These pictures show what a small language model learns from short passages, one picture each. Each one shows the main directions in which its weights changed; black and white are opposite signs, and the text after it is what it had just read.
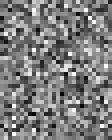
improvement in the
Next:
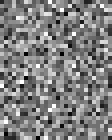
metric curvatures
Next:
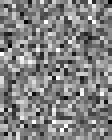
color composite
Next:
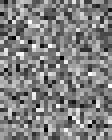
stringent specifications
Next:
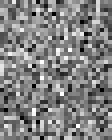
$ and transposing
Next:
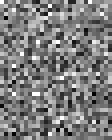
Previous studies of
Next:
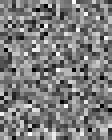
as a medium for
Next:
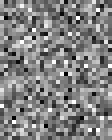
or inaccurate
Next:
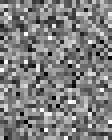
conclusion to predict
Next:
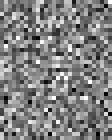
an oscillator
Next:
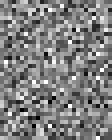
driven purely
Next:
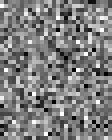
values of $x$ using
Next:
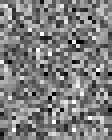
recorded with back
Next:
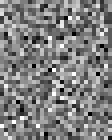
is in contact with
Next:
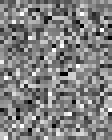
theory. Using the example
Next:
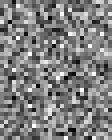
tips for how to
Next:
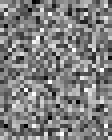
coherent states. We
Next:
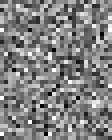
for the sake of
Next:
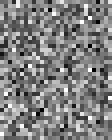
3 \sigma $ and
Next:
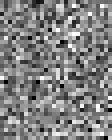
2S service
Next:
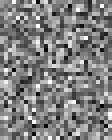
be paid to an
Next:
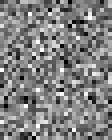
= 3$. In addition,
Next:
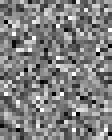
as in the experiment.
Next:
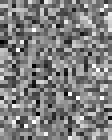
the frequencies of the
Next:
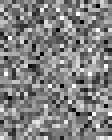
limit. Here we can
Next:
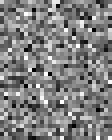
spectroscopically observed
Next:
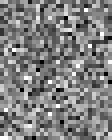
in order to reproduce
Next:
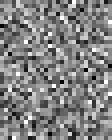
linear sigma models capture
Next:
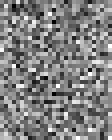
of one closed string
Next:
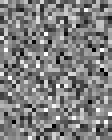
in such a sensitive
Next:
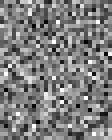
\Gamma_n \,
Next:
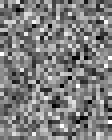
appear, since the conditions
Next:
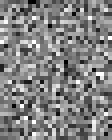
1 Avenue de la
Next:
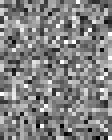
without essential
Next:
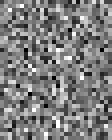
simultaneously fit
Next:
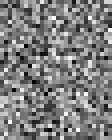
seismic signal is
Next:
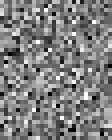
size of the connected
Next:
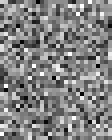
notion of social
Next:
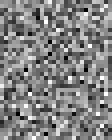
be surprisingly
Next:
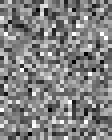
allowing for accurate
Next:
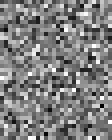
for conversations about
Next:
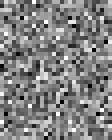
consider spatial extension
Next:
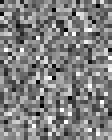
tensor product
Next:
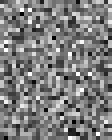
restored at the
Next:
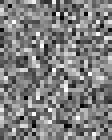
i$, yet less
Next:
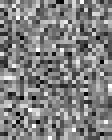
assigned to each
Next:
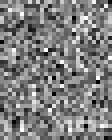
each of the components of
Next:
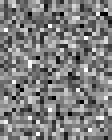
in fact responds to
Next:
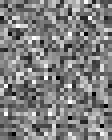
could be formed from
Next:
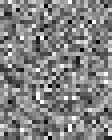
fraction of a second.
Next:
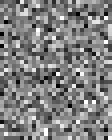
a single system prepared
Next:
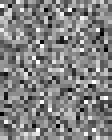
stateful applications and
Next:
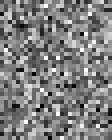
temperature becomes less
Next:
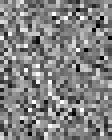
fields {\em may}
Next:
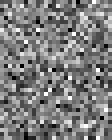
later pulses
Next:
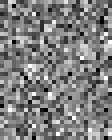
the occurence of
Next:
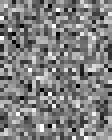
we have designed a
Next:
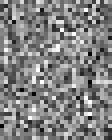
calculated exactly.
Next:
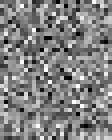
to optical loss.
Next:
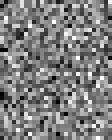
can be revealed
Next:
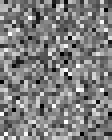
J.~Liao and
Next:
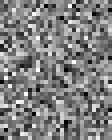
diffusion process on a
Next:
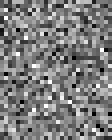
than one, we can
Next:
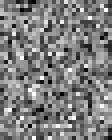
the catalogue
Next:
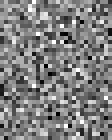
paramagnetic fcc
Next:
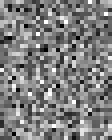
XXZ spin chain
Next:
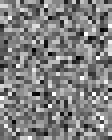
set the standards of
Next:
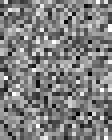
QBF solving.
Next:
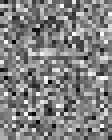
contribute to the
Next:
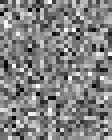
order to reduce the
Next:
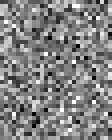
of obstacles in
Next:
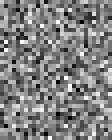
the unfiltered
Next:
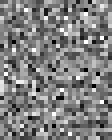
also people
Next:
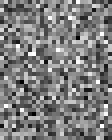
from the upper region
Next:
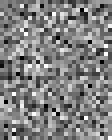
We neglect the
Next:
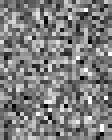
be real. We thus
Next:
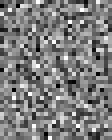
Hemisphere and
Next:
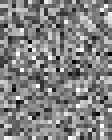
the best known
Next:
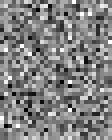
optimization (right),
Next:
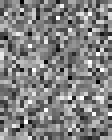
In practice we
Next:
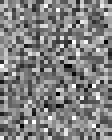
expansion below we
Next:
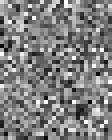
was first introduced in the
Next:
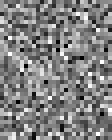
offset is dependent on
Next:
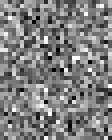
\caption{Initial parameters
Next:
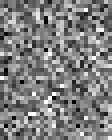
be achieved with the
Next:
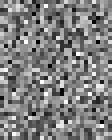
understanding of the
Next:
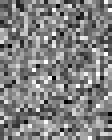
other words, by
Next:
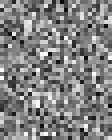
Council of
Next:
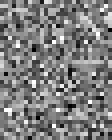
the community on
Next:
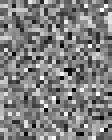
the same year as the
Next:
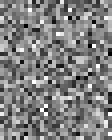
are only available
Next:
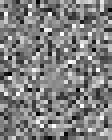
grateful to the
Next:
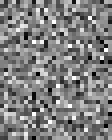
location a given value
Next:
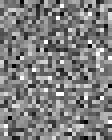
In this paper, the
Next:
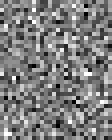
in the gas (called
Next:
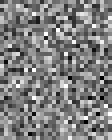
for a given invariant
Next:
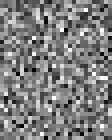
be within reach of
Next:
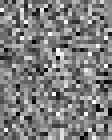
spinors. They
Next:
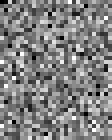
map which shows some of
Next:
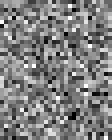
not occur as seen
